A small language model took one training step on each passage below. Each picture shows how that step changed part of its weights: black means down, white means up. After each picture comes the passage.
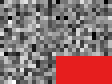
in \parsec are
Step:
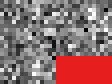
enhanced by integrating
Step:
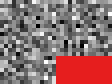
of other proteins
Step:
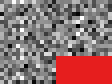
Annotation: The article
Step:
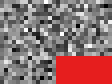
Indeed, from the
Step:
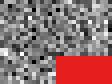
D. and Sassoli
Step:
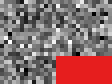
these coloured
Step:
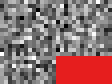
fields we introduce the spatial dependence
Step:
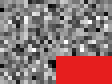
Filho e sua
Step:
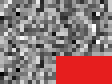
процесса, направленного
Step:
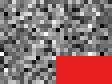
own synchrotron
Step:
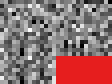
of the impaired
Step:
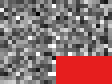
variables in other nodes to
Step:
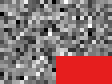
NW. This description is
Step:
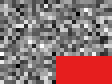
to maintain sample purity
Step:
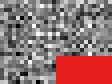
proposed approach is much smaller than
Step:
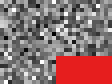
Trabalhadores e
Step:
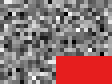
the realization of such a
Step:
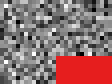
valid during inflation.
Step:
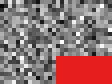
representativo, dado que
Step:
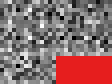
Opinion Tell
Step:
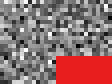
followed. For instance,
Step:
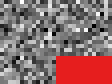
su realidad. 2.
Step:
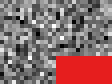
Wheat, Corn
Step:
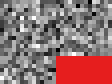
historiographical gap:
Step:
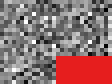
y lo ideal es que la
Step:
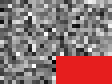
tabiatdan foydalanish
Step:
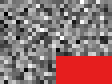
films as extracted from
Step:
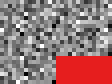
ОФЭ, и для
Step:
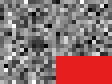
is in wezen een
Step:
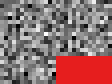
resulting achievements of efficient
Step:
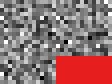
que envolve a
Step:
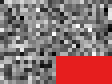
the primary star and therefore obtain
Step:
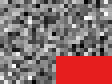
kan worden,
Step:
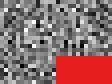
of the materials analyzed
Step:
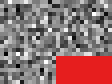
step edges are rewired
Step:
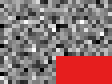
verilmiştir. Bu
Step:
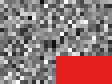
при радикальных
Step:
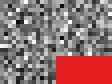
isso transforma as
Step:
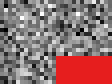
qarang shundagina
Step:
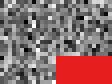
by Kolodner
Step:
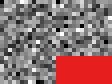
polarized bunches are
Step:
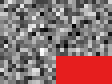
difference is substantial,
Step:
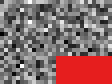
for the exponential covariance function
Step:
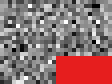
temperatures. At intermediate
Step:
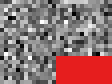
related equilibrium equations are therefore linear
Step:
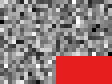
анализе физических
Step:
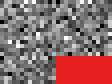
\rangle$ can be easily
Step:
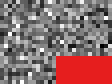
between theories, tools,
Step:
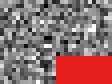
needed to account for the observed
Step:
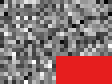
in the left panel of Figure
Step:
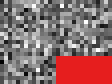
семьи в
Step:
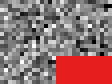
que el segmento azul
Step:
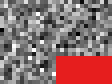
difference that the constellation
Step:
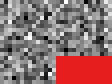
static breathers,
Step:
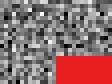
here, all of the temperature
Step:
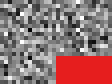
influência da disbiose
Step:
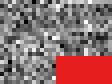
the same manner. The
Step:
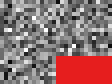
defined radicalization as a
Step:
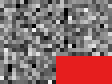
for the global vision of
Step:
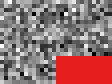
towards either isotropy or
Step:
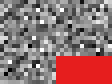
2016 года культурная
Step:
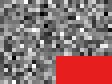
lensing in the response
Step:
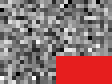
Paulo, pioneiro
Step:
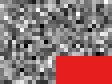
of emerging economy.
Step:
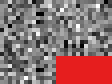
of the fully filled
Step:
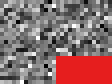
powers may better capture
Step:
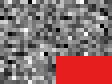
\end{equation} where
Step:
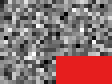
is that we consider the
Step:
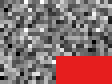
view of using them as
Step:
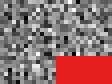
to electrons of very low temperature
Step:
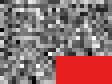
the time scale of the angular
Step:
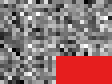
Gomes Estudante
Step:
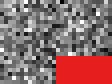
dynamics. This leads to the
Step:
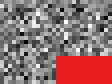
symbols are used for different
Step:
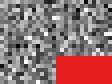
effectively provides a spatially
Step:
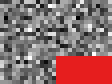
even though there is the
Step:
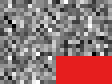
discussion is followed to evaluate
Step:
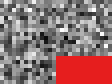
the nonlinear monotonous
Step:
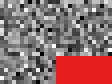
FIP (Fielding
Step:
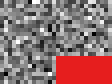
risk ve onunla
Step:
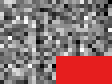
and regularization added further
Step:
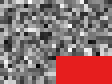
in the phase shown in
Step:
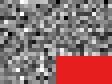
for $H \rightarrow
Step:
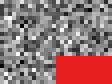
de Padres está
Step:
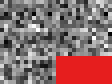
the Gaussian PS described by
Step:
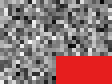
Abdullaxon Eron
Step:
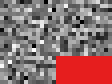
the fact that the raising
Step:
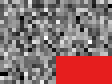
formación continua de los
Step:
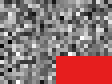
spectral density, dB
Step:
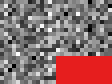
I, II, III.
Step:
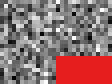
Unga ko'ra,
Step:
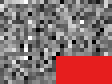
data. The different lines correspond
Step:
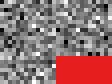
impact parameter is comparable to
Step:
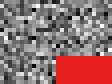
same authors studied analytically and
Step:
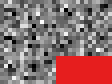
ким томонидан
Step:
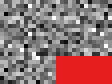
also observed from SAED
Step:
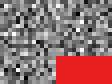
somewhat erratic.
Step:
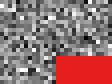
+accretion) \\
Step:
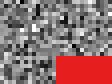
the course of the
